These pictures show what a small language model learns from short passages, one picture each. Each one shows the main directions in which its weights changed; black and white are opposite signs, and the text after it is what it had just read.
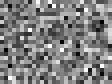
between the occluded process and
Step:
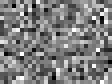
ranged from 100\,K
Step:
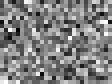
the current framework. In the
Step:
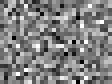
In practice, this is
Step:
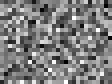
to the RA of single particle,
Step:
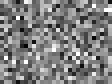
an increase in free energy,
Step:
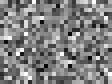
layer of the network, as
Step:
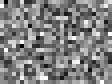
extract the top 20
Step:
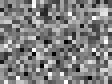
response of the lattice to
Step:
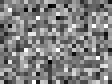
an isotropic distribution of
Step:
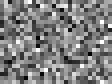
was used in both methods.} Both
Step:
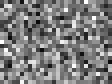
coefficient is set to
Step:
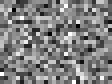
Within the first experiment,
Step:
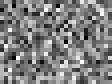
human visual
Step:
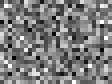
the nine scenarios is
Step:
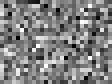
gravitational memory and
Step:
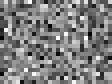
based on maximizing the
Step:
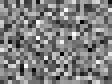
mining data for research
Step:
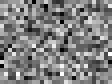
hand, the crossover behavior
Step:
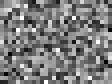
of the MSSM. In the
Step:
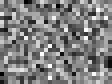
the two muons; reject
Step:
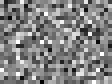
= \dand \sin
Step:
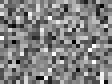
type of oscillation
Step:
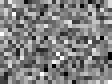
using the QCD sum rule
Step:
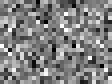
pyrolytic graphite
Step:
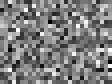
model discovery process.
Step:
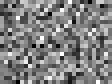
Huang, Y.;
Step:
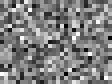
emission implying the
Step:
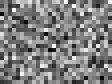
as a ring with a
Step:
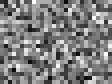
very rapidly in
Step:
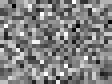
\emptyset$. let
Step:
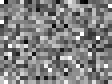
our proposal brings
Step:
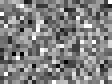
we can make a reproduction
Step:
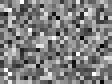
snippets in different
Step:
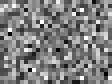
components autoloaded
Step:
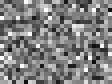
are its derivatives called
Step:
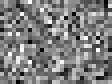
that $K$ is a
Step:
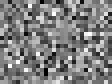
advantage in
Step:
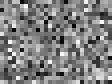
di Fisica,
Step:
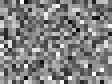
four jets energies
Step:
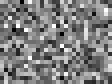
the NN-interaction
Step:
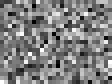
method to minimize the total
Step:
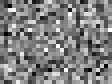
circuit utilizes the
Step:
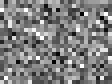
as $\mathrm{TPR}
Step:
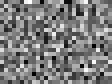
these motifs according to
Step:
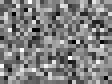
m) in both rotating and
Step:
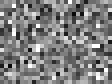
left panel of Figure
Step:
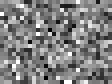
we do not explicitly
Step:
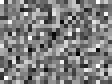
of $\Delta\beta$
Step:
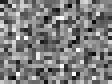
the result \bd \bra
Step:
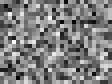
set into 4 subsets depending
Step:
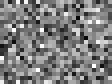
fit to the data. We find that
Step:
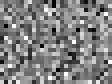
outcomes satisfying
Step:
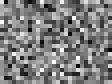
the threshold, as
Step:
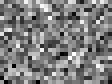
are transmitted, indicating
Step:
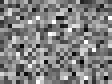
in the isotropic case,
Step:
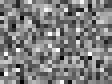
do not want to see ads
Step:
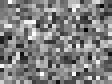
sections, we drop out the
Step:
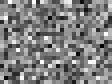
\\ Combined &
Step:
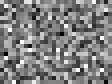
randomly generated surrounding
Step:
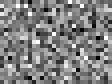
with no need of inter-node
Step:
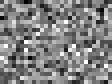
are used when a problem can be
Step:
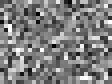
simulator implementing
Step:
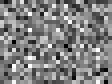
vacuum correlation (which is
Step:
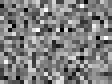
gap, which separates the
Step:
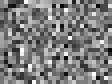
$K=100$ datasets
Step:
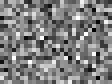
or $\theta$ occur any time
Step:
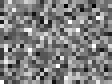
the partial traces of the
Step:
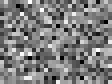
that for which the viscosity
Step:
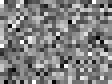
becomes \begin{align}
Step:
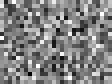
multi-pion final states.
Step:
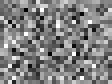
probe-2. The data was
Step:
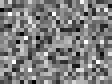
average collision frequencies
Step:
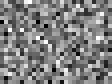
our methods apply to any
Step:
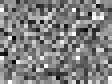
Clearly every
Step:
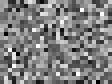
Thus, for calculate the
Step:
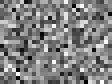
representative Pt(3
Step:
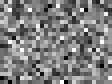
is exponentially small and the
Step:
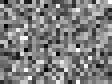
states using Gaussian
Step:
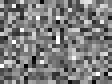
the half of the disk
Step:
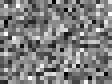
Note that, although the
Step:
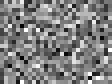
relatively small samples of highly
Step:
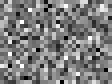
many small and medium scale
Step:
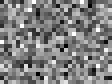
geodesics across the
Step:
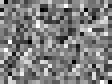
and lie in the shock
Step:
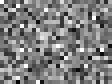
baryon and it was shown that
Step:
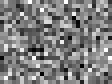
that the changes in energy
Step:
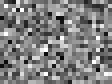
Since the area hit by
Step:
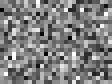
Earth-mass and
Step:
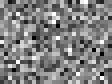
axion sector features only
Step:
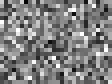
selected during the discussion.
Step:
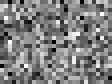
both cascades. It
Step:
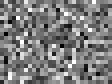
order moments. When
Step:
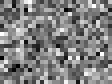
(9) cancels
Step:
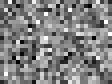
trivially excluded by
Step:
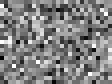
demand into nodes in the same
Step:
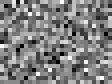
future direction is to consider
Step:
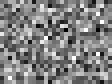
equations, \bqn
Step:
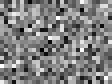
the distance measure between the mean and
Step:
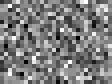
mostly in the false
